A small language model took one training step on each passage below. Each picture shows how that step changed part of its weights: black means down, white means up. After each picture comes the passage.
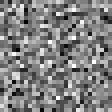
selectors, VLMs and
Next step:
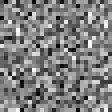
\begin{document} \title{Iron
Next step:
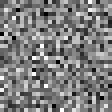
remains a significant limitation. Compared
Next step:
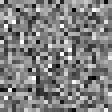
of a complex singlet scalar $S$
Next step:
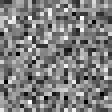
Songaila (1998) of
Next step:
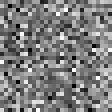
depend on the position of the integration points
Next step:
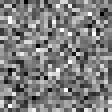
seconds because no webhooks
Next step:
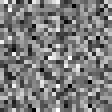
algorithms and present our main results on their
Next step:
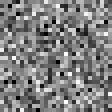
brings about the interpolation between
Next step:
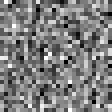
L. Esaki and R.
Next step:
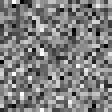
by an isothermal distribution
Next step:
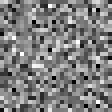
exhibit saturated internal
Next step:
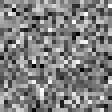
agrees with the power spectrum of dark
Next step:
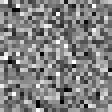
of the relevant kinematic
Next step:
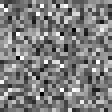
planetary systems and populations.
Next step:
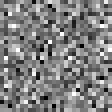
near-Bragg diffuse
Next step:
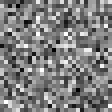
providing an additional link to
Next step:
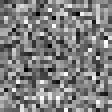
cut into smaller chips
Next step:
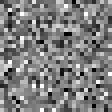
with $\omega_\phi < -1$
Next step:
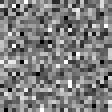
holographic solid model at
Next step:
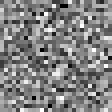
known as small world networks
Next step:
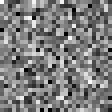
\node[main node]
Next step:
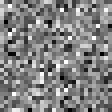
constant energies starting from the
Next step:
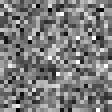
GeV and consist of $5 \cdot
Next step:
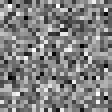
coupling constant $g_R$ is independent
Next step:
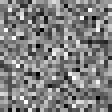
which one has to switch from the
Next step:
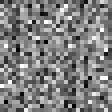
earlier studies, it is
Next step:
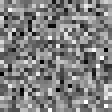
in an alternating parity tree
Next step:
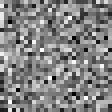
task and the characteristics of the
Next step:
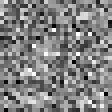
the complete set of the integrals of
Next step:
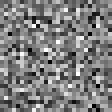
and the results are analyzed.
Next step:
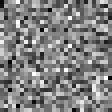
task that supports the new
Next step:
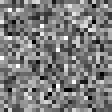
one and the same Hill coefficient
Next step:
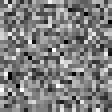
reflected in the Fourier peak so
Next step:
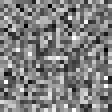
1$ transitions leading to selection
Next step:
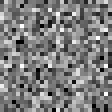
coefficients $b^A$ are
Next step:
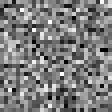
$\forall u,v$. \quad \
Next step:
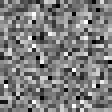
expressiveness in predicting a wide
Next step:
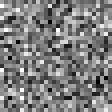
of Ly$\alpha$ photons, the
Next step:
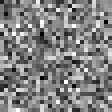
our ignorance of the details
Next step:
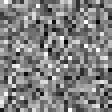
under strains. Configurations
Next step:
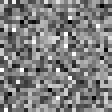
be used for excessive surveillance
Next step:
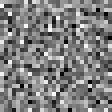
neutral line. As we mentioned
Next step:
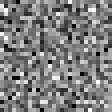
to apply higher order polynomial
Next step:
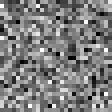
as an automorphism
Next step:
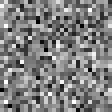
systemic risk in the time
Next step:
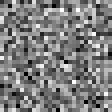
more detail later in this document.
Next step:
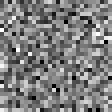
validation data. The overall
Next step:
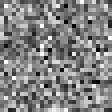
to realize the short-range
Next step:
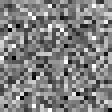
lattices and then perturb the system
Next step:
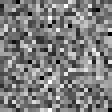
the paper Open architecture for
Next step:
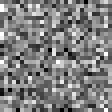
produce a spatially periodic magnetic field
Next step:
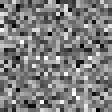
on event-by-event
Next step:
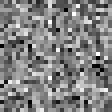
to calculate the mixture of
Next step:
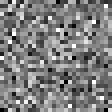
shows a 3\% improvement over
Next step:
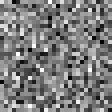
the tachocline bulge out
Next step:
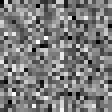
the bin boundaries, or from
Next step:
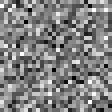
as in the previous case. Problems
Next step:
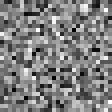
denote the accent label and
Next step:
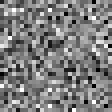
Arcisstrasse 21,
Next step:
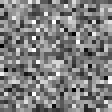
of 17 low-redshift
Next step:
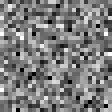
Consider Maxwell's equations
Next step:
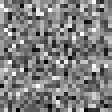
ionic screening occurring
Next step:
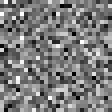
accuracy level and computational
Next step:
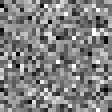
and comprehensive appraoch for
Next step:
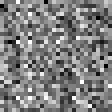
is the largest of the three for some
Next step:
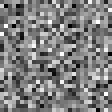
a constant and $\tstop=0$
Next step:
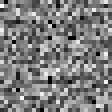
can be excited by means of
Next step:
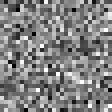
compare them to experimental facts
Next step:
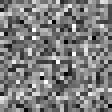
section. Clearly, there is no phase
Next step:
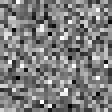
resource $S_i$ is
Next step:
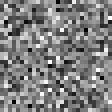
proof. \section{Proof of
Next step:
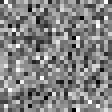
for the braid operators depends only
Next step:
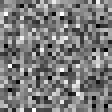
halo, and $\xi$ is the
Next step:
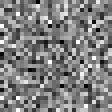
is caused by three antidots)
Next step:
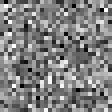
swapping of indexes in
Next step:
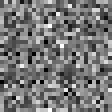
first errors occurs in the last
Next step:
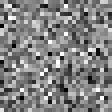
loss function and $g:\Theta
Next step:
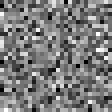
parallel algorithms for
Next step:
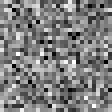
necessarily rule out the
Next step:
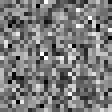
about four egg clusters, two
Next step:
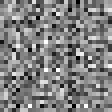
as follows \begin{eqnarray}
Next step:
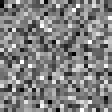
vector and axial weak
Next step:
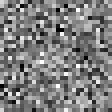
with each other, from which the pilot
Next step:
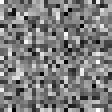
Applying this dispersion
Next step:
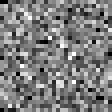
the relatively wide shear
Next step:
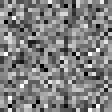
shape functions that are considered for the
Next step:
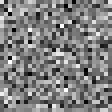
solar influx $S$. We
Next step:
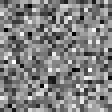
quasar luminosity is of
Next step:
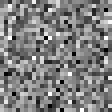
function $f$ with Eqs.\
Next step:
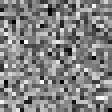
of keypoint localization to complement
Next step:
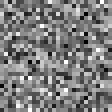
2. Three models for angular differential
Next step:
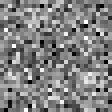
bulk NaMnAs using
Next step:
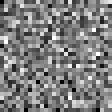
taken with respect to the site
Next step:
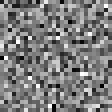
completely depolarized.
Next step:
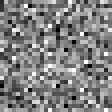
does not require parallel
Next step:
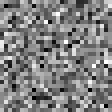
readings and turbulent wind
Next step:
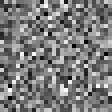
flux that could be detected by the
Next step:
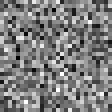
axes of the pinning
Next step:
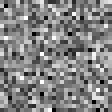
adapted to the separation relations
